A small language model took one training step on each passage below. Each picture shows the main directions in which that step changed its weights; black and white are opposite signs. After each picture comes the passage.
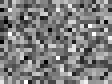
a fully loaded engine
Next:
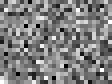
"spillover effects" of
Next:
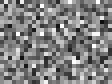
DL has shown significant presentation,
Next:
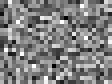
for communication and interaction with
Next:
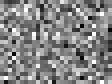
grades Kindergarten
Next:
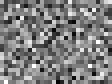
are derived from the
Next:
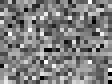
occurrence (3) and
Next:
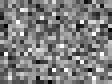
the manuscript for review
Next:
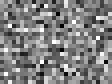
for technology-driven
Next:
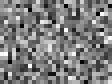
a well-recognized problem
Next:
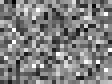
WESN West East
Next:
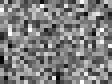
formation of the hybrid
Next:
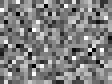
commitments. *Journal
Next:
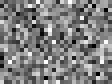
wire extensions that are
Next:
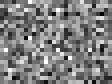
author upon reasonable
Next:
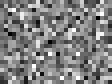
history of diabetes
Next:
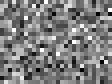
framework that integrates individual and contextual
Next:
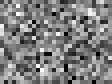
solution. Solutions were
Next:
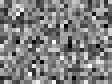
**Education:** The system
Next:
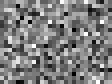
Data collected were analysed
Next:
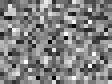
leaffolder damage
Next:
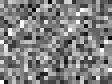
protein concentrate and
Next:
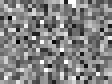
a plethora of
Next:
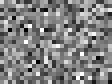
mark to the advertising
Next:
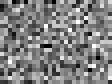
and bone phenotype
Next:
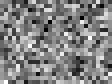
that make it difficult for
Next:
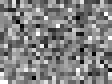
concept outperforms the
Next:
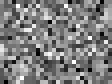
that are essential for their work
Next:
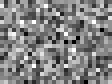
free to rotate
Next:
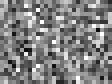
the behaviour of these compounds
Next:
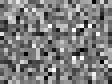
Yee, Gary R.
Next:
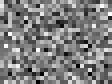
a Horizontal
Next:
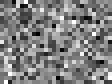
the object retains its
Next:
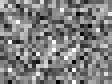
using plutonium is to
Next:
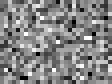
the process fluid or
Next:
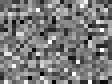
Cuce, P. M.
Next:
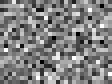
had no symptoms of
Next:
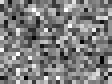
effect on reversing central and
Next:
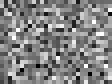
errors to obtain the test
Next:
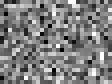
of the oscillations decrease
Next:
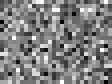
and non-coherent
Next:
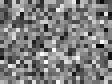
Education Program,
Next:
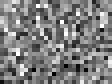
reactor thermal
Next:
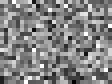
microwave to date.
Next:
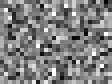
rural and urban
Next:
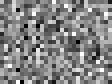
immediate expression of
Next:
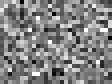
biology, problems in child -
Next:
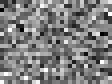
diverse; in terms of
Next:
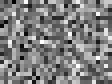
is presented in section 4.
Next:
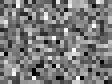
for their daughters and
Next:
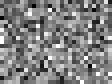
underlying assumption in many
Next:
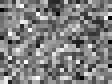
infusion fluid in the
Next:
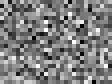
long and 60 cm
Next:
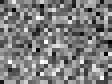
incidence of anemia was
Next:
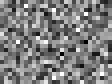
V Volume of salt
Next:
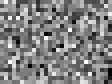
users demands are being
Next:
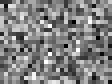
the following compositions: a
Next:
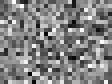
on November 4,
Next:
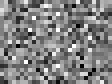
in any part of this study.
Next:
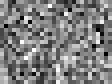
classification was used to produce
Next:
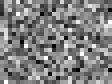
agency who was very supportive
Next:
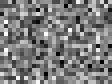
obtained when calibrating the system
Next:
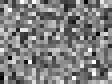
goals. Through the
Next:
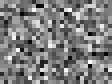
the loading history because
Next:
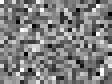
raise awareness of the risk
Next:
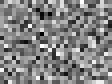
of participants were belonging to the
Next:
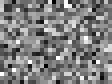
freshly prepared
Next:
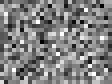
a connotative language,
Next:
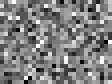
thus be incorporated into
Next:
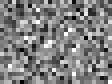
common misconceptions
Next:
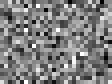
that any disruption or
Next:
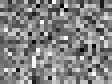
available climate data, as the event
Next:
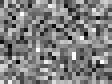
size of 300. We have
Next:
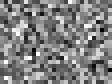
Gogoleva, A.
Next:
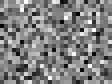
First, a systematic
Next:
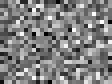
especially in the context of
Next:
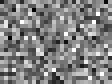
flooring. On the
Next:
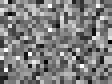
title of the paper is
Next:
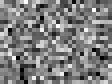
ENVRI Cluster
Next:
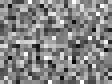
be used for many industrial
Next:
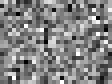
hours of life with normal
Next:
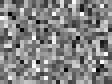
demonstrated diffuse
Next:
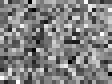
2007. The Master in
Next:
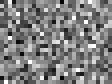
deals with the 1D map
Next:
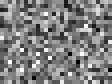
a preventable and curable
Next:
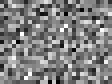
of the cystic structures are
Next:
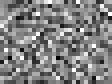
diverse, which could improve performance
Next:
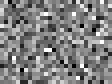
and management outcome of
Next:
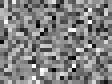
of 6.3 at ninth
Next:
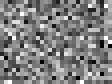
The accuracy results are shown in Table
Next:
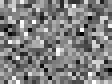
collaborate with both the
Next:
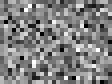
the sacred religion of
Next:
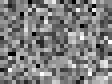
2003 population survey in
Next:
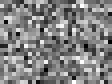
is need for universal
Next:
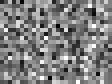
Good news. Christ
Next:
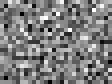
in a dose-dependent
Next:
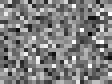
determinants of firm’s
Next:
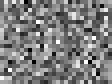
engage in unfriendly
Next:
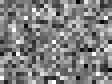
inductively coupled
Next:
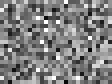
contributions, with 72 and
